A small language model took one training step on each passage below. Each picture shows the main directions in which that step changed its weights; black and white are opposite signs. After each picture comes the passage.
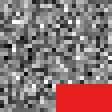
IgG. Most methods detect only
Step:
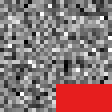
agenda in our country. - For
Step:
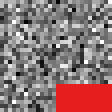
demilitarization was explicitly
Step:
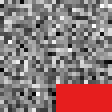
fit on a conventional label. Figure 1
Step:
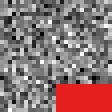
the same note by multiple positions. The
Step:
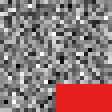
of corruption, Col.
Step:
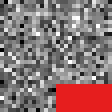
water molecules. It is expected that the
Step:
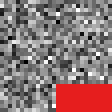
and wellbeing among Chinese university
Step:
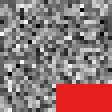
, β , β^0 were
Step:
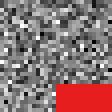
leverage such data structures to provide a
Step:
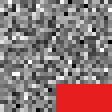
from the documents related to the study was
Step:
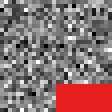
be contacted at email:
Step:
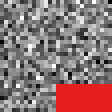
negative and statistically significant effect on
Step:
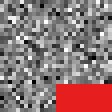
Unity) Gender: -
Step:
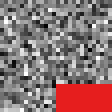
the productive response of forage species
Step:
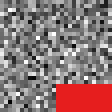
and economic growth in producing countries.
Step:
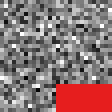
increases). The mobility edges shown in
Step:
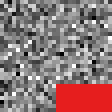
with controls at 25 °C, when
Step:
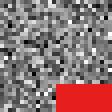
increasingly important. Managing a single
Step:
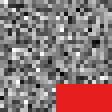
coordinating through phenolic oxygen
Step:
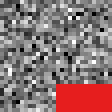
lays the foundations for future works.
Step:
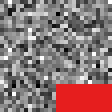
for the study of the effect of inflow
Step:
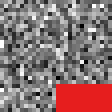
srl. The remaining authors
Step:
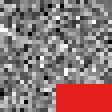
as financial strain and lack of support from
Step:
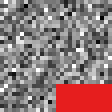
in Dala Educational Zone
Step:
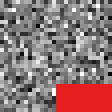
like nuclear magnetic resonance
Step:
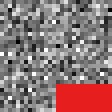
to Channel Network* tool
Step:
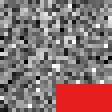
had increased perinatal mortality which
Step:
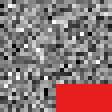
features across both broadsheet and
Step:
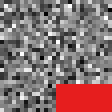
as two system elements which are mutually
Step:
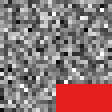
grain moisture and protein
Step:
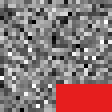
the nature of right and virtue in
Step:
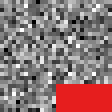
default parameters are provided that target
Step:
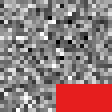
The election has been taken place. One
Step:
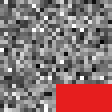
agents, relieving the direct
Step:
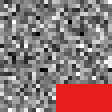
has played a crucial role.
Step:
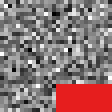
and coupled approach between molecular
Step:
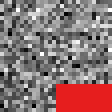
to the alloy samples. For sample with
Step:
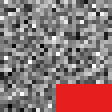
on the other hand easier to
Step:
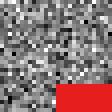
responsibilities for transparency and
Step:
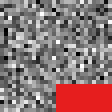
times, as ambient humidity
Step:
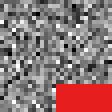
later periods. It consists of many rules
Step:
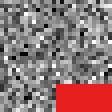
isolated than its manufacturing prowess
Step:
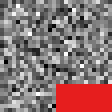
method, LVSWI also measured
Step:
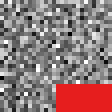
if this model can be used to
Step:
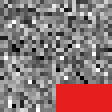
(Pervaiz et al.,
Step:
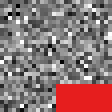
environment. Especially with the changing
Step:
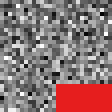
comprehension self-efficacy perception
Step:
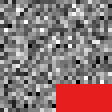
judicial, political authority and
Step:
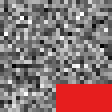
JCS, TT;
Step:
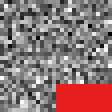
as the limit state. Also, the
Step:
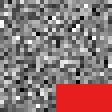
used as active substance to control
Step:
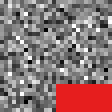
2020) using techniques of structured
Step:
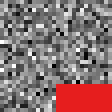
designation of the employees, working experience and
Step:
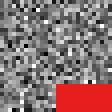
⁸⁶ Verhulst and
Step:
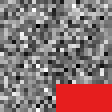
conformational problems in selenium
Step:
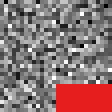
Bongiovanni Institute for
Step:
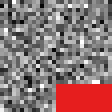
Description of Solvable
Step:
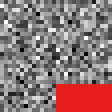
In such sentences, the word expressed with
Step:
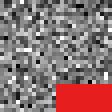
independent variables to classes using the
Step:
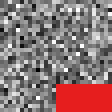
techniques in the form of metered pressure,
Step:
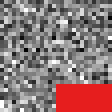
extractions per plasma. The concentration
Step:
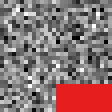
control design becomes more complicated since it
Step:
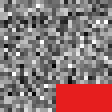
the superstrate layer concept, proposed
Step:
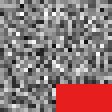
helminthes parasite, small
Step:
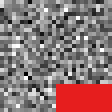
Far Kirat (East from
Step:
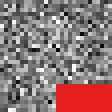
is associated with increased CV risk and
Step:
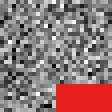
By observing the behaviour of silicon
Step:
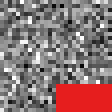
using feature extraction algorithm. Several
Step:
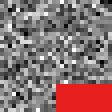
for example, figures 2 and 15).
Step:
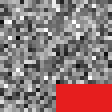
fully aware of the power of artificial
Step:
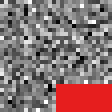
German Renewable Energy
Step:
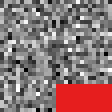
heaven and in the earth. I
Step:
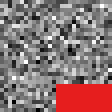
grow personally and become a more professional
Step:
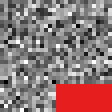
Then you add 2 drops of
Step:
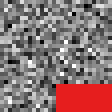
give only red solutions but molecular compounds
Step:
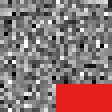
the field of education, many factors influence,
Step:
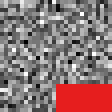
Name Costa Rican
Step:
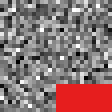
of worship, which they own was
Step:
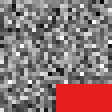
had aura, which are typically
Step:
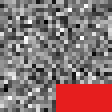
of bee activity, observations were conducted
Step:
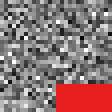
FV was employed by TOELT
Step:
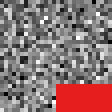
understand how waste is classified and the
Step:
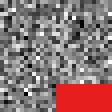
of one or several specialists.
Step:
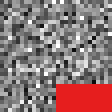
drug campaign (from
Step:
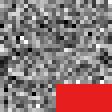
or who uses it 25 or more times per
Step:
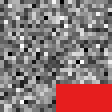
different operating points and different load variations.
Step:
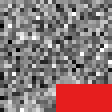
are sure of the hereafter.
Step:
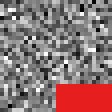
9 cl, while 400 L/ha
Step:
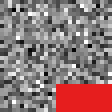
for lesser key bit size than
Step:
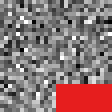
air injection) can realize a
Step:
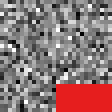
recording the journals, the
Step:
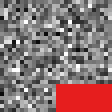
novel system having high efficiency and
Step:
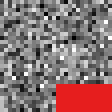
suggest that even in the light of the history
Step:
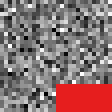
of the manuscript, read and
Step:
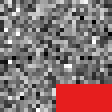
to lift the most weight they can.
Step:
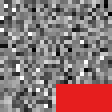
Numeric (Integer)
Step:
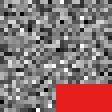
external cells occupying the head position
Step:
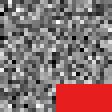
to primary RPE. The conditioned
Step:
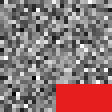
thumb. As evidenced,
